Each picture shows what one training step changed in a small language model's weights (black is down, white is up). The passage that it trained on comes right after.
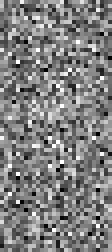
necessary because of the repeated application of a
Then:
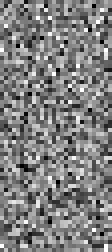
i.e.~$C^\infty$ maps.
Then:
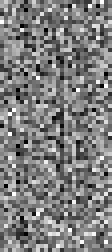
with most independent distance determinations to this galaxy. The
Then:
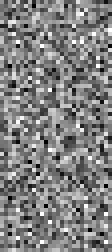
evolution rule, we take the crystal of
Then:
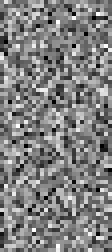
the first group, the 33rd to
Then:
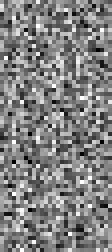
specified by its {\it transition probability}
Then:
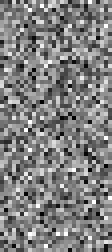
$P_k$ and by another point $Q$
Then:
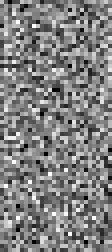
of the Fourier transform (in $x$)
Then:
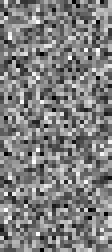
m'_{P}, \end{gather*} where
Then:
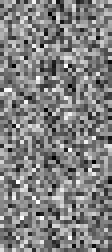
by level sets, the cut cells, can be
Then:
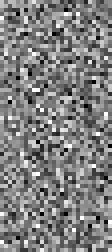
of ever lower mass; already the low resolution simulation
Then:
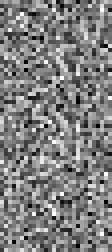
1)$. Then its minimal free resolution is of the form
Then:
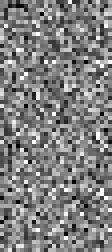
having a horizontal component—as can be
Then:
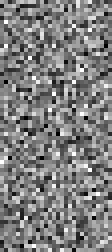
tau lepton decays with the production of
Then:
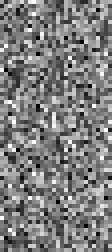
leptons, neutrinos ({\it
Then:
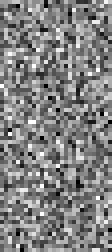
the field- theoretic approach. We then have considered a
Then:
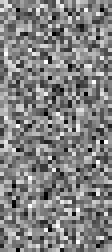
of the plate is fixed in the normal direction while the
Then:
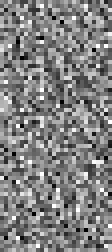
klt, where the straight line $l$
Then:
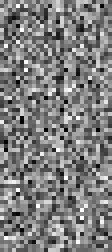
output are determined from the two-time intensity correlation
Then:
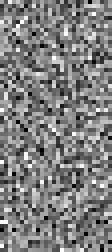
\subsection{Formal deformations} Let
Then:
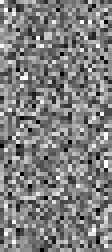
$P$~-- the number of trials should be
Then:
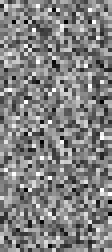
(\ref{eq:dr}) can be considered as
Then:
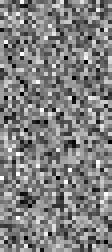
if an element of the form $(0,f)$
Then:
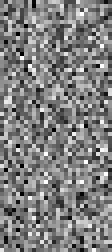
sobre los antiguos textos
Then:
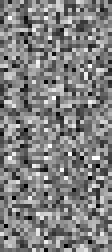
also manifest in the absence of
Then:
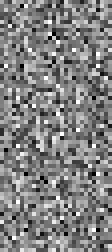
respect of the interchange of $\beta_1$ and
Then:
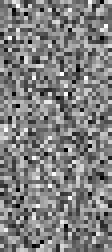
\gamma_k(\lambda)$. %\item for a
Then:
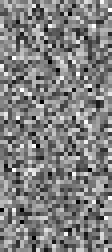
isotope $j$ by neutron
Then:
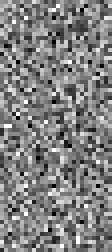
same comoving domain is cross-correlated, one
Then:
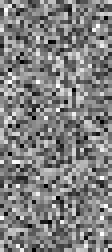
the binormal flow} An interesting class of solutions that is
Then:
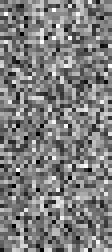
line-emitting gaseous systems.} {To
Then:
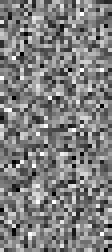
to GeV energies in less than a
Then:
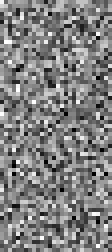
disc for the spectrum of $\F$, would correspond for
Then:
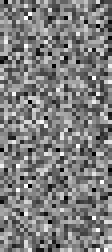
matrix elements \cite{wang2011PRA}. The
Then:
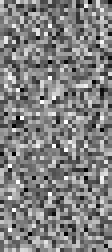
[8]. Most recently, a
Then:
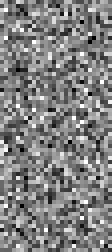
& --- & Giommi et al.
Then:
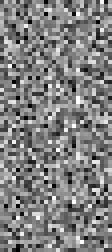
The second approach that we investigate is to choose the nodes
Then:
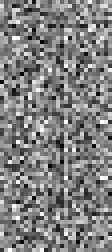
in both directions were at least two-thirds
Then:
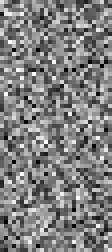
organization reach a cache for identical
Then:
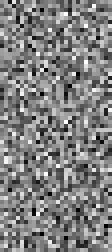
that contains 41 eigenmodes. Figure 2.:
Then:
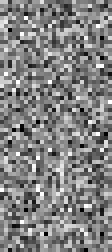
\circ h)$ making the following diagram commute:
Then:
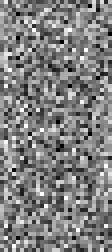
(S)$ as possible. The {\it intersection
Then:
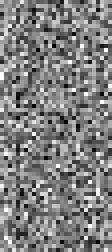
$x \equiv p$ is an equilibrium solution. The
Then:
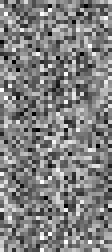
resources at the National Energy Research
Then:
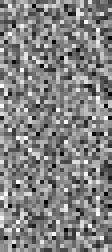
in $y\in[y_N, \Delta
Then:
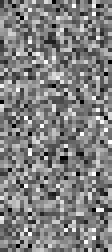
form on ${\frak J}$. $\Box$
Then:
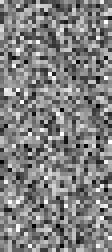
number of signs in the representation of $g$ gives
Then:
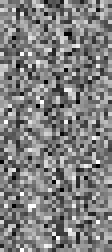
is used in data simulation, in the reconstruction and
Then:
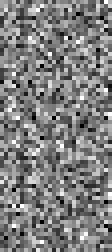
exist many domains for which pairs of clean and
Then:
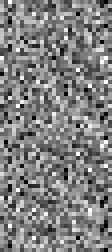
$\partial_z^j T_z^{c
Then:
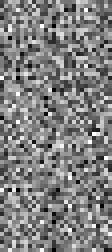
learning controller was presented based on
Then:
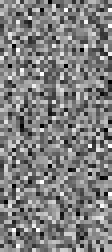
data on intermediate (and quasi-linear)
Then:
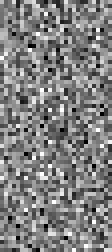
themes carry through several of the other lessons we
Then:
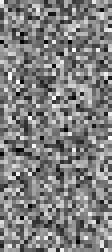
the disorder} Similarly to the proof of Lemma 3
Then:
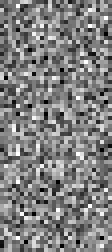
we deduce from the Hilbert series of
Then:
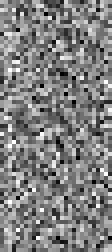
is a subgraph of $G_k$, among the
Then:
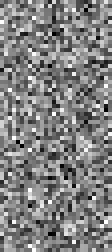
of two UR particles, such as photons,
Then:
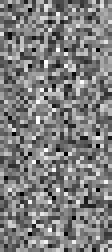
9.1 nm single-gated SNM
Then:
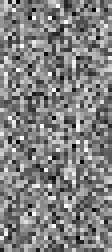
experiments are run, as it is often the case that
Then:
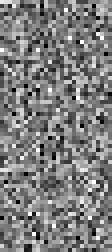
Cram\'er left off. To obtain exact distributions
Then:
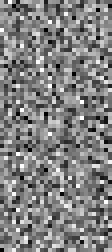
the derivation of the finite element formulations, we refer
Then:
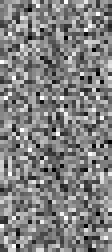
[use Hobby shortcut]
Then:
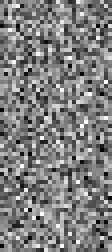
sum of the usual one-gluon exchange term with
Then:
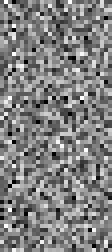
We assume the contrary, namely, that
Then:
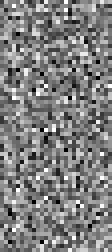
be solved by adding relations among derivatives at the
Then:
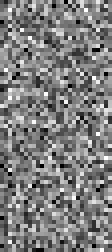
point in Algorithm~\ref{CharAlg}.
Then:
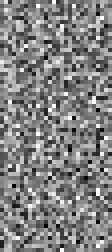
has a higher order of the differential operator in the
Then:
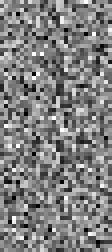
hypotheses. When $n_0 < k$,
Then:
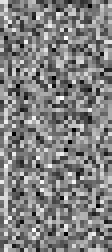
M.S.Narasimhan and
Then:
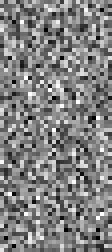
the coefficients are in rational numbers $\mathbb{Q}$
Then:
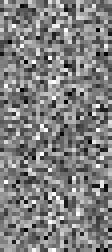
consistency of our results with the previously reported results.
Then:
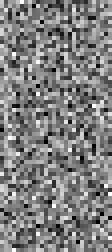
in the later time ranges of the observation.
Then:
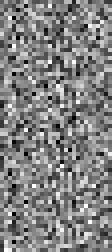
provides the objective of the rest of this section; in
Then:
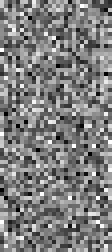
running coupling constant $g$ that replaces the
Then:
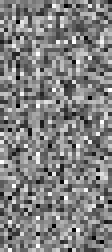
iterated limits exist.\\ \item the mapping
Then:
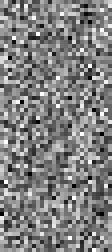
f\right) $\textit{\ such that
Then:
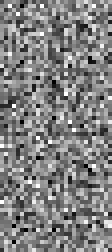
geometry of hands, little attention
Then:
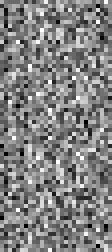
against benchmarks. For this,
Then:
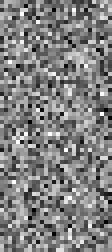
In \textbf{dimensional regularization} (DR)
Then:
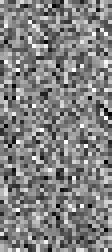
of the integers on $V_0$ via
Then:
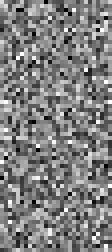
\right)$ for $m \in [M]$ and
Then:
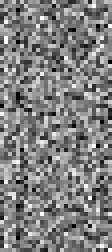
par $\wi A$ et les
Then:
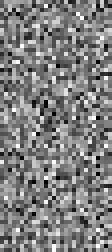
generalized Lagrangian submanifold $\ul L$ consists of
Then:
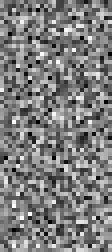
node. Previous Merge implementations could
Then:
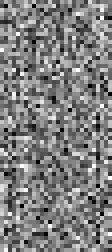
time interval $t\in[0,10]$.
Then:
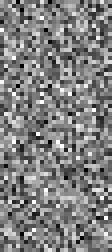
the Tsallis entropy, and the first definition of
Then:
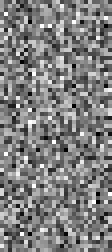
matrices even if $\norm{X}$ is large, in
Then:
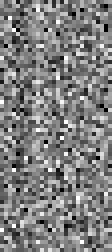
metals and largely investigated in a recent
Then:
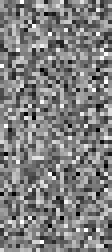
contains both terms of depth $s+r$, from
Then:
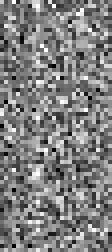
a comprehensive set of tasks and
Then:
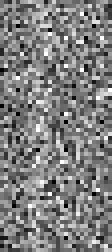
readers, but rephrased in the
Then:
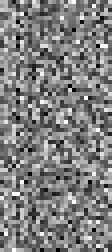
$ A_{K-1} $ to be the left
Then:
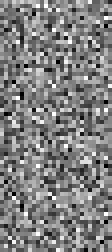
width ($\Delta{V}$). Columns
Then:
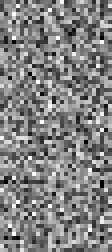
that Eq. \ref{eq2} only applies
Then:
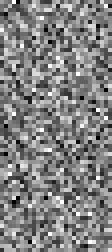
the matrix containing only the rows in
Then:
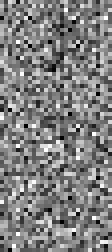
as for the $n_f$ piece,
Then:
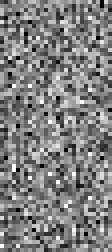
In this paper we will investigate sequences
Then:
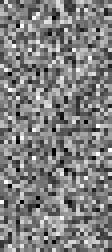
course, these conditions are necessary as it was shown
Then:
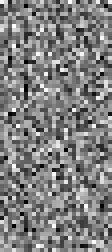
valid outcome on the original graph. In this
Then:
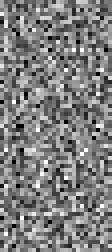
requires information about sub- and supergradients, and
